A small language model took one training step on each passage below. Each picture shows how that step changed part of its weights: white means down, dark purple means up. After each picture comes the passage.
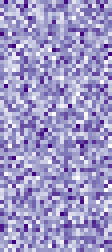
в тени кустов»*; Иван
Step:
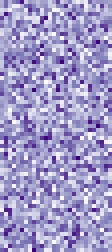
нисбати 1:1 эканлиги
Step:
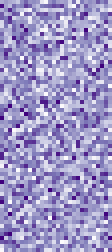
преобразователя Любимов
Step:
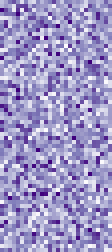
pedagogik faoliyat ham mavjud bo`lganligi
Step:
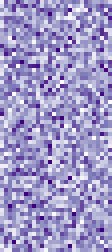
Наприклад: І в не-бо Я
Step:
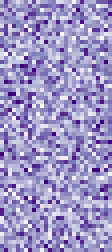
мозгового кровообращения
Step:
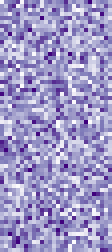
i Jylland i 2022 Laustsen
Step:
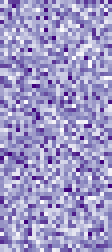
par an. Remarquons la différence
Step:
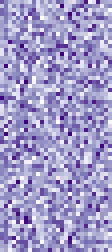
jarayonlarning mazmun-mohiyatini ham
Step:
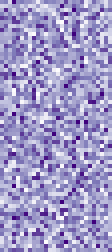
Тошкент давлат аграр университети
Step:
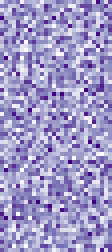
de Lacerda Mendes. Dr.
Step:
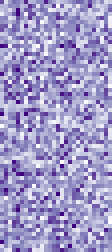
registrlarini o‘z vaqtida
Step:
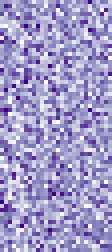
institutions of the country, and also
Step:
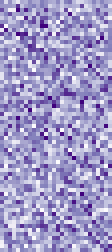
немецкий, русский,
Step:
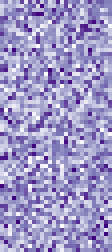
konsultaciyalar beriw; -
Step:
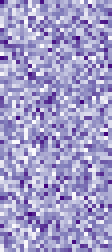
[14] мітивною – такою,
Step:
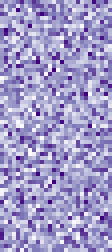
some American principles.”
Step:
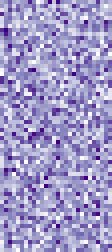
produktivitas, inovasi, dan
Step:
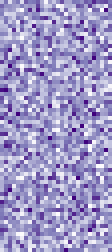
al is in dat geval gedurende de
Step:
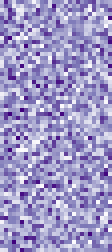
com a acurácia das informações e a
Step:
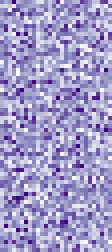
жорий қилди. Ушбу
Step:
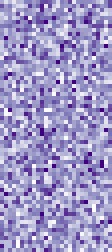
ao Ministério Público ou à
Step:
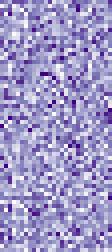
El bajo nivel de desempeño lector
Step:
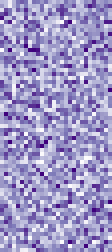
uma onda plana e **satisfaz**
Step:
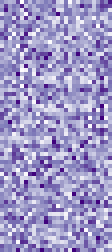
(Simpsonregel) Φ nach
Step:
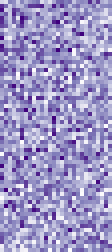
3. Metabolik sindrom
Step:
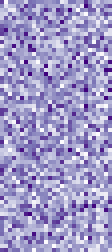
является одним из важнейших
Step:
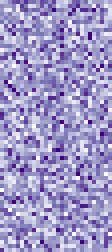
адвокатури України. –
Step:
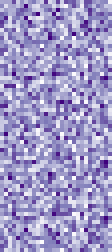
a essa doença e no processo de
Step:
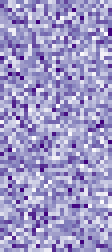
дуже спекотне, зима —
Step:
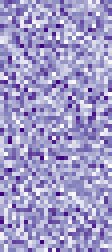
foydalanish ekologik muammolarni keltirib
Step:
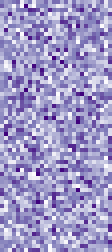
قال: "نحن نشرح
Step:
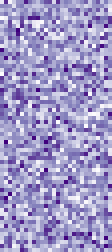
Madrid, Editorial Popular,
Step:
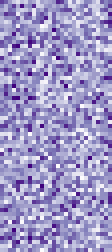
ikki yo‘nalishdan birida birinchi
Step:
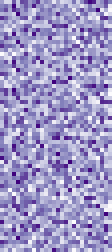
przez wszystkich
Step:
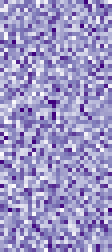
в более глубоком понимании
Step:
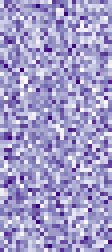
carencias económicas apremian,
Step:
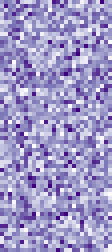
va undan yuqori bo'lgan
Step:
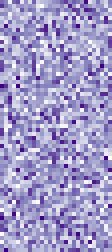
Типография братьев
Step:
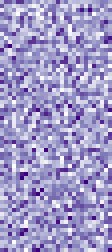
ta'siri. SCIENTIFIC
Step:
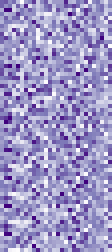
НАСЕЛЕНИЯ —
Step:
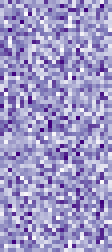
tizimni zamonaviy texnologiyalar va xalqaro
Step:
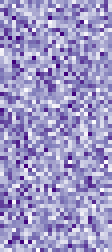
ko malimutan ang batang
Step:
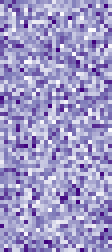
homiylik ko'rsatdi, ilmiy-ijodiy
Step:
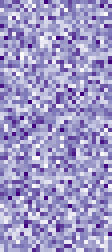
mahoratni vujudga keltirish sirlarini
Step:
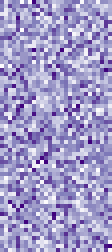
salbiy va ijobiy tomonlari (Denov
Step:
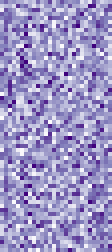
qo'y boray?!⁴ Yuqoridagi
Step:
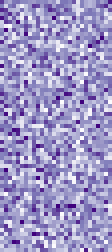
или ингибина В, после этого
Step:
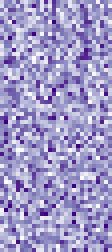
immer alles genau untersuchen und
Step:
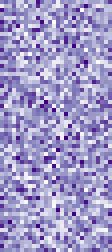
oluvchi manfaatdorligining
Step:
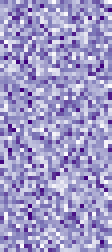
съчетаващ в себе си
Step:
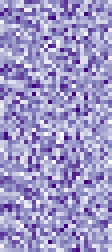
merupakan kemampuan individu dalam
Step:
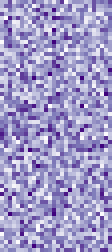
Os juízes foram contatados por
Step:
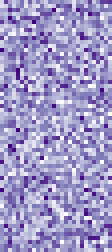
при разгерметизации которых возникают
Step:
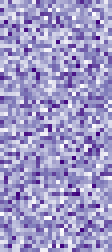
so'ng kumulyativ
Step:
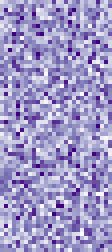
tez his-hayajonga
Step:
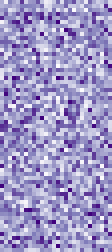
o'zgartirish emas, balki individning
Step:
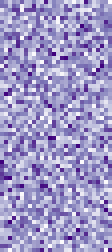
высшего учреждения образования
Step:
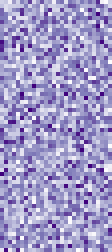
no anexo IV item 1:
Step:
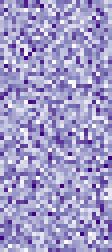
o'ta og'ir cho'llanish
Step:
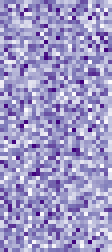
estudo tem como objetivo principal analisar os
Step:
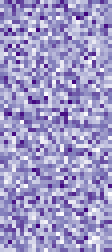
emergem com forte aspecto de
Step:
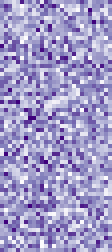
формы сепаратора. На
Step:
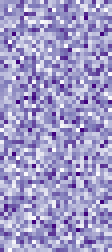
Муамони ҳал қилиш
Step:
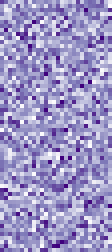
не склеротизованные части
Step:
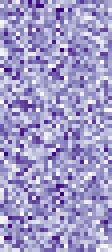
mendapatkan perhatian dari
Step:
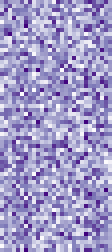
Suvda yashash natijasida kitlarning
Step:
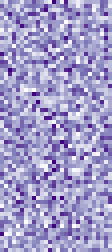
de letalidade equivaleram a
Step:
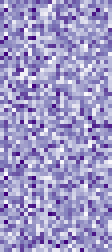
savdo aylanmasiga bog'liq
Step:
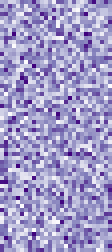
rare species, which can directly
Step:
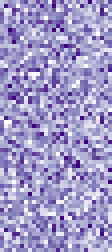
milliy adabiyotimizda
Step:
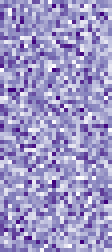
sijoitettu eriytettyihin
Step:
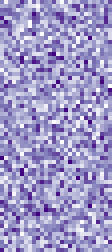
afetivos e culturais na compreensão
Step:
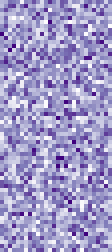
al. (2022), ang Facebook ay
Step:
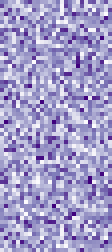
цитологические изменения.
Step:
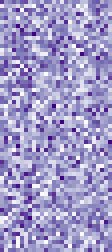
dehqon xo'jaliklarining
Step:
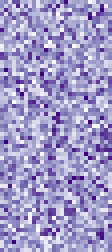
их функционирования. Не
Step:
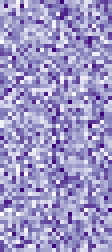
bo'ladi. Xulosa. Dutor
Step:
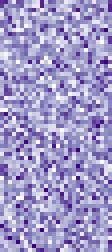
мира в единую художественную
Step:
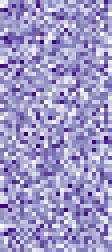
akan tetap melibatkan pihak
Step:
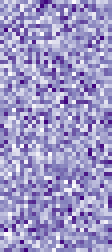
наступний. Під час формування
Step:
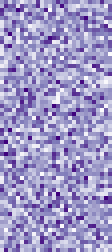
#9 indican que el rol
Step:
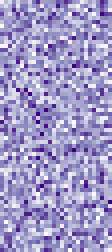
талантом, обмеженим до такого
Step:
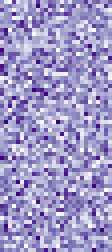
mga konseptong sikolohikal
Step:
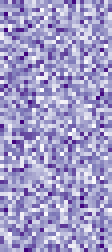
вызывают либо подъем сил,
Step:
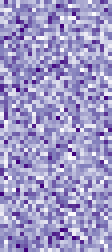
ishlab chiqarishni oshirish, paxta va
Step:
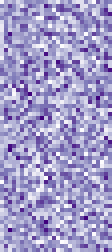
серед засобів відновлення тільки
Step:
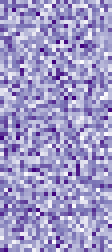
O'z davrining mashhur
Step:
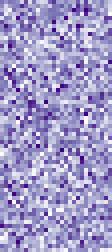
«коллективного врага»,
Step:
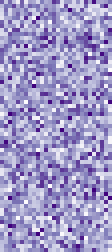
isquemia tisular y por
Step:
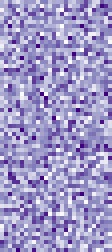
tarihsel süreçte
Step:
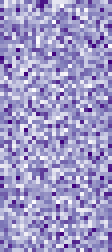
БРЕНДИНГЕ: КАК
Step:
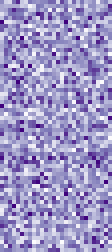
qilingan "O'zbekiston Respublikasi tashqi
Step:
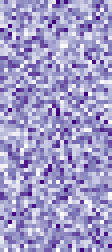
Lune, et le public cible, les
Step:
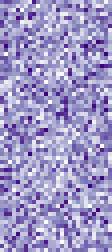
fiil yapıları analiz edildiğinde
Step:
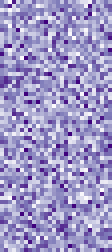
kiritiladi. Karbonizatsiya natijasida
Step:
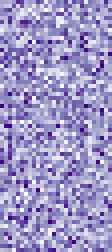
выступает техника проведения
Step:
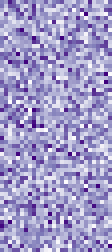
tartibi tashkillashtirish bo'yicha qator ilmiy
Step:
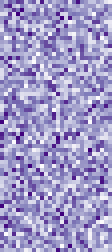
bibliografija 39 del. Na
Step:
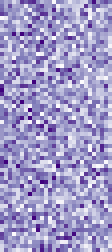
categories of cohesion
